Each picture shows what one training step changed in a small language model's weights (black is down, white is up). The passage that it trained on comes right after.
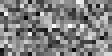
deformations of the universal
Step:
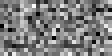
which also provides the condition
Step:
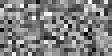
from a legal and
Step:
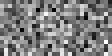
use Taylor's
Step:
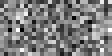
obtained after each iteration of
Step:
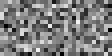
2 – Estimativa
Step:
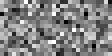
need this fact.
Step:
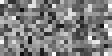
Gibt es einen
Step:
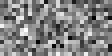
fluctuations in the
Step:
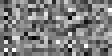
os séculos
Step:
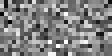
above comments, for
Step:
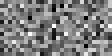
find numerous publications
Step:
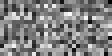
$. We will show that
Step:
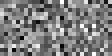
va yerlari bor
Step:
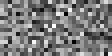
na strminu
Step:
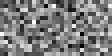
violation of this
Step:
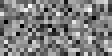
di simboli
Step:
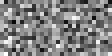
trivial equivalence class}
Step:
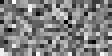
discontinuously with fundamental
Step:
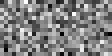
of the walk along
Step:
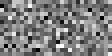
sep = 0pt]
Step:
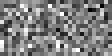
que las terapias
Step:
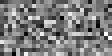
также позволяет
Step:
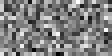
the birational map
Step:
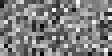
ahamiyatga ega
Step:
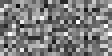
Editor. SOLER
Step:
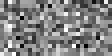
(2000). The stability
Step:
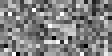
the statistical properties and dynamics
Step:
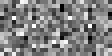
\emptyset$. In this
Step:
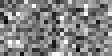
exponentially} in time
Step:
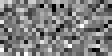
has length 0 mod 4
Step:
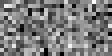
partido ganar
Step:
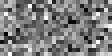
an imaginary
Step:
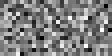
any odd $h$
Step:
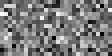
la pieza en
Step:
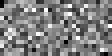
hand side oscillates
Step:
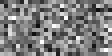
which is much weaker
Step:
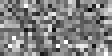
be the ranked
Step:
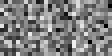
of $P$, see
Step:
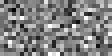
Hilbert subset of $\mathbb
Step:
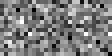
inserida no
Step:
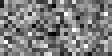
jika dibekali
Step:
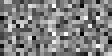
Studie wird mit
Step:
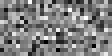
This question appears to be
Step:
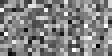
easy to guess functions
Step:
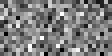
de estresse dos
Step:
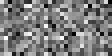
administra o respectivo
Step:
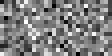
electric fields are
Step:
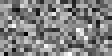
fact that the Lagrangian
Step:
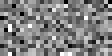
we first define the
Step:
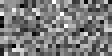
acelerou o
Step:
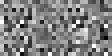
і в усній
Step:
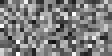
of the chain of edges
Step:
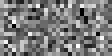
des objectifs
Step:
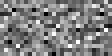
is easy to verify%
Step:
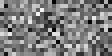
we do not want to
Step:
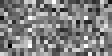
$n$ which has
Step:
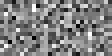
supervivencia para
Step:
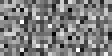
АЗС на
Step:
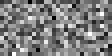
con innovaciones
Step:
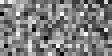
de opiniões,
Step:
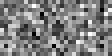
Familie, das
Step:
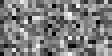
will make the present
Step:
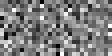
\lVert K
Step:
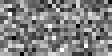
convergent Hilbert and
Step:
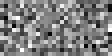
rather than just cluster varieties
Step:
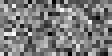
longo de seis
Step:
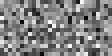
inspection time is
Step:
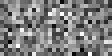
necesită realizarea
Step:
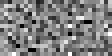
both the Hermitian metric
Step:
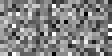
useful for the definition of
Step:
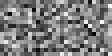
onun yerinin və
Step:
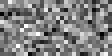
at least two, to
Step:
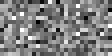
is based on the
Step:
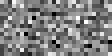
Universalmente. Il
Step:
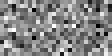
times that a linear extension
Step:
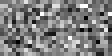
be truncated
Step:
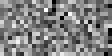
voor advocaten
